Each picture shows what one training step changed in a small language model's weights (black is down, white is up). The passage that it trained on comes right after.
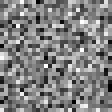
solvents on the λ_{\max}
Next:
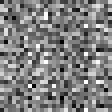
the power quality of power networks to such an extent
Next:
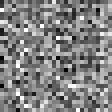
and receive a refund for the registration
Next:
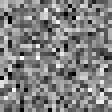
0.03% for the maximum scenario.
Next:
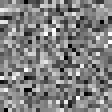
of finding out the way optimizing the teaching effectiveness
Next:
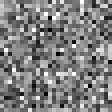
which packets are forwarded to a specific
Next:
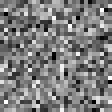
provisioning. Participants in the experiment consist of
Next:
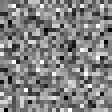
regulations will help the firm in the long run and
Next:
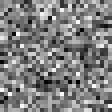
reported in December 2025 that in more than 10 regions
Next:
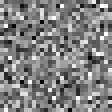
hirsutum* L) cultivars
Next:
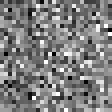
Sinhala language and circulated through manual
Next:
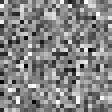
This can help in decision making for a company
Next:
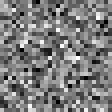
morbidity in patients with CKD of
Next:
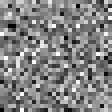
\geq 0$ (ON) The heat
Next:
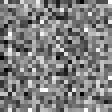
in a mid-sized adult school in
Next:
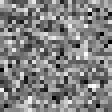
Regarding where visitors come from, more
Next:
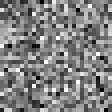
Snowmass workshops [582] and
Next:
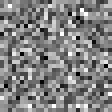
with distinct characteristic wave numbers, peak intensity, peak
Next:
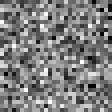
the development of a notion of quantum
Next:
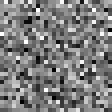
coefficients (Table 4) showed significant influence of the
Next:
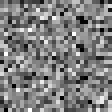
model used in this research using test results of the
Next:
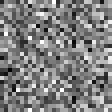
education as a strategic factor in the development,
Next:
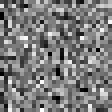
in *2015 IEEE 27th International
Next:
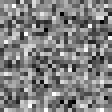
difficult situations. The results are calculated for the total
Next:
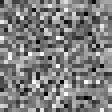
cataracts, malaria, and other
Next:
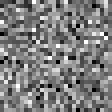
Key words: apoptosis,
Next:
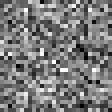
act as effective remedies at all stages of
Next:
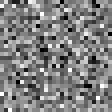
This relationship is determined and consolidated by
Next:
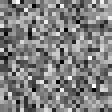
choirs have won first place awards
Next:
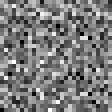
equivalent HPLC High-performance liquid
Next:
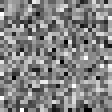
taking while giving the confidence to the donor regarding
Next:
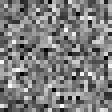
X-ray diffraction patterns of iron
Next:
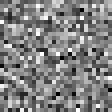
them for better interpretability (Field,
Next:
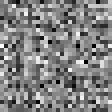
Commons — This site from the Institute for the
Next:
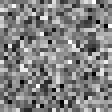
then the food crop labor will be increasingly dominated
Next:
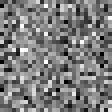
jeopardy. Simple ecosystem indicators
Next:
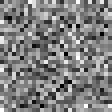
attention to opening new method schools, his motivation
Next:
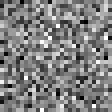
following invitation to be screened). I found
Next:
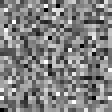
Reacting to change and being proactive to
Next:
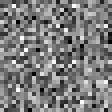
resultant level of oxidative stress in
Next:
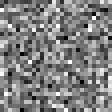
and vitamins. An insufficient intake
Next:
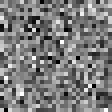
request packets from In order to discover the
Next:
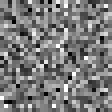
Dr. Sameera Saleem³,
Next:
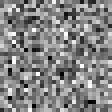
area can be analyzed. This information can help for
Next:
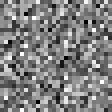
(2012). Nonlinear Solid
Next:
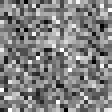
activity level is less than 20%, he chooses
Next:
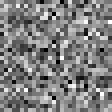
using standard classification metrics: accuracy, precision,
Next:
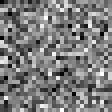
a biocompatible resin (Dental
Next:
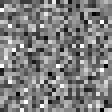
and visual programming (Burnett and
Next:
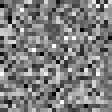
teachings of their masters in the form
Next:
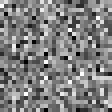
Krungthep, Thailand.
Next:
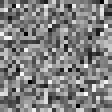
in the output layer. The adjustment of the
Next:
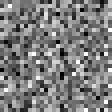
with grid structures often being superior for conical
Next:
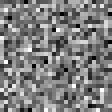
in the case of extremely limited data on design parameters
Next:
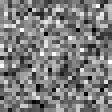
the status-quo. Method For this
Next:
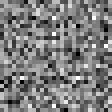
methods, multimedia technologies, educational process.
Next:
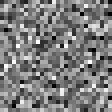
over political discourse. At the same time,
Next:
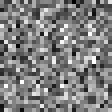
Devices[#]. Sdr.
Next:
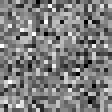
are two ways to obtain this result. The first
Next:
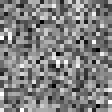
basic processes and activities affecting the management of an organization
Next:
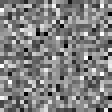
and inotropic support was provided to
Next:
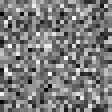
Educator?* - Not relevant/Non existing
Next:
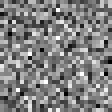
servers (C_i) and the complexity
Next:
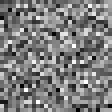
foster a change in consumer behavior and should
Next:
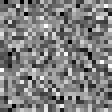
added to an alcoholic solution of
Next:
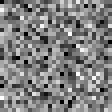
the California wildfires, the
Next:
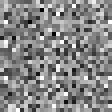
by one unit** — that is, the light
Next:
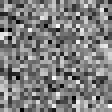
behaviors. In the final step, a multiple
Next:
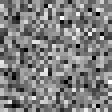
the $85^\circ C$ water
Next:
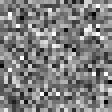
business and as entrepreneurs. This research
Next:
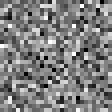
to market oriented reduction in real salaries of
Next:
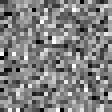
between a profit or a loss of a steel
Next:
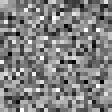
when Nextflow went looking for the images
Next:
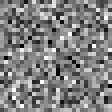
relationship between the two. PBL helps develop four key
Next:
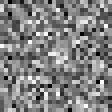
Antigen: A Large Population
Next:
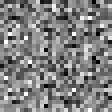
Given the performance of the micro-grid
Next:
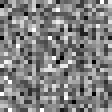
wealthy, rural family](#) and
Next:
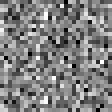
the individual direct-relation matrices,
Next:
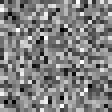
the qualitative difference of the odours: for
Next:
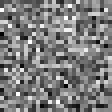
and lungs), type 2 diabetes
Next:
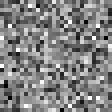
sample was sprayed white and then a black
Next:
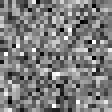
period. The TOI showed a general decline,
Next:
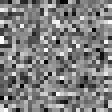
of chess, a becomingly furnished
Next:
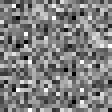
previous methods in the literature for the three classes of
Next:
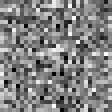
synthesis of anti-inflammatory agents⁵, we
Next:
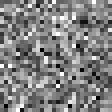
is fundamentally oriented toward enabling secure and
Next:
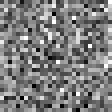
very much concerned about conservation of health.
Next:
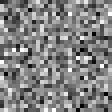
the universe is born with big
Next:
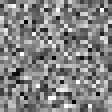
u_b of the coefficient b can be determined
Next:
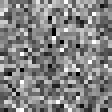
that almost all (>90%) of the trace
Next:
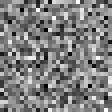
groups are more vulnerable to heatwaves than
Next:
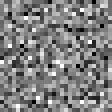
C.L.I. All authors contributed significantly
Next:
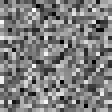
pair of inputs satisfies the condition of
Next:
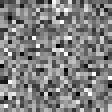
stay of 9.3 days,
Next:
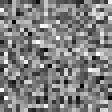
development of Ada and improvements in software engineering practices
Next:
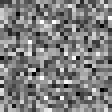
animals 7 8 Fasting BW, kg
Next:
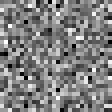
was also approximately twofold increased [32,
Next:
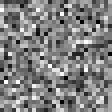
the LCC was employed on construction projects in
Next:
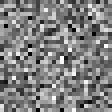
Maximum iteration or termination condition is
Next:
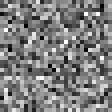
reduce by SGLT-2 inhibitors,
